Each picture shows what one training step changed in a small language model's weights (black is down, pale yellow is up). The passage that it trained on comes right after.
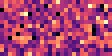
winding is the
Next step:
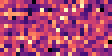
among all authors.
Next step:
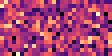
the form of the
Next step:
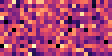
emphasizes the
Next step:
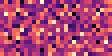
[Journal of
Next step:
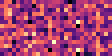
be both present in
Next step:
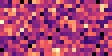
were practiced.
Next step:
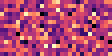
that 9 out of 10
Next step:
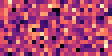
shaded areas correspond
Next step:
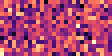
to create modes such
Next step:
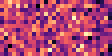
in New York
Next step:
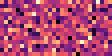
is important issue in
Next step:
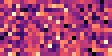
within the bulk of
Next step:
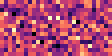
\nu}$ with very
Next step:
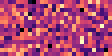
enrichment that
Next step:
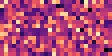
the following equation,
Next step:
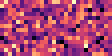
the first harmonic
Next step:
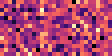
improvement, is
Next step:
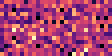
consideration is similar to
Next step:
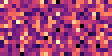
the brain,
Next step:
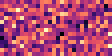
it easier for deep
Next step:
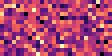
his Master of
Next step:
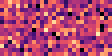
in estimating the
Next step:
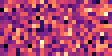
arterial pressure was
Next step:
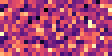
frequency cutoff or the
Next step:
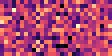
of SBI is
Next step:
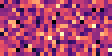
this ARIMA model
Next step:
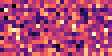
differential rotation in
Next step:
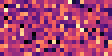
divided by two.}
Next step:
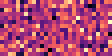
thick discs in
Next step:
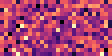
and, specifically,
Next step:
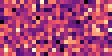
is, the better representation
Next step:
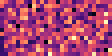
other active member of
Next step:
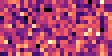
by employing the
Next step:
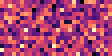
ketamine 50
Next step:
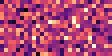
deze soort al
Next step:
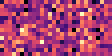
revealed that isolates
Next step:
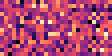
of biunitary
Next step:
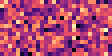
the legal basis for
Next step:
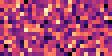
positron emission
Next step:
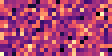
Vergata section,
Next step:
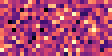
model is extensively
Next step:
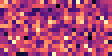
the patient's
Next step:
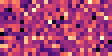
case in {\bf Model
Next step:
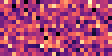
propose measurements of the
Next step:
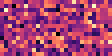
differential of the
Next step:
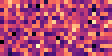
in most of the
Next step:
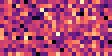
combination of the
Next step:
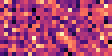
alterations in red
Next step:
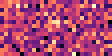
in Central and
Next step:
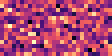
different methods of optimizing
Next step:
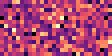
Perturbation with a
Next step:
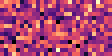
a learning approach is needed
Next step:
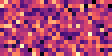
the Born cross section
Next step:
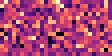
the algorithm 2, after
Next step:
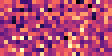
structural preservation
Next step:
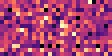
elevated temperatures
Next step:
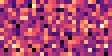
other body parts leading
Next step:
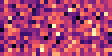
Al matrix after the
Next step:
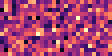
parameters, the structure factors
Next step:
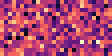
effectiveness. On the
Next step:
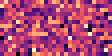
the main text along with
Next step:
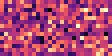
future vertical transportation
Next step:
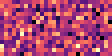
of multiple severity measures
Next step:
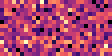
is increasingly important for
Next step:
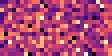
transcripts of
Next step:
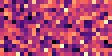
result obtained by a calculation
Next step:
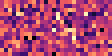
to the reality in
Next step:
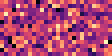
because the formation of
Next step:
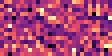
limited number of papers
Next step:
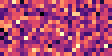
to reuse the
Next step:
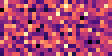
scale at which the transition
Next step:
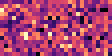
by every agent.
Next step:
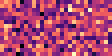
a given type of
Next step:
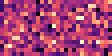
On the other hand,
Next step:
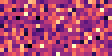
dynamics when the temperature is
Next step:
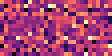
characteristics of different products or
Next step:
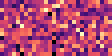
the second-order
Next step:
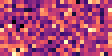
challenges faced by
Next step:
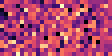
$Q$, can be
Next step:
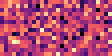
in the real life.
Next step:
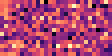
for the scalar
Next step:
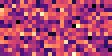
and not the expected products
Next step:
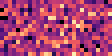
investments, and
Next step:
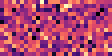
is less than 5\%
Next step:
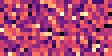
modification there: an
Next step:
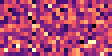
clumps are observed
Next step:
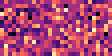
purification, it was
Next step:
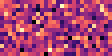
of the pMB
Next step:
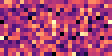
were compared and here we
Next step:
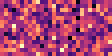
{\rm Simon
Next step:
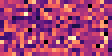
slightly increased to
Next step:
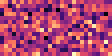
which made use of a
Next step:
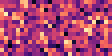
(Productiv x
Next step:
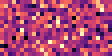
with it many problems.
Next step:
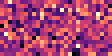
statistics soon to
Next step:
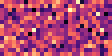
or counseling
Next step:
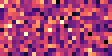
the mixture of learner
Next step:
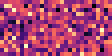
power jumping The
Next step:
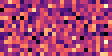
100$$ Through the
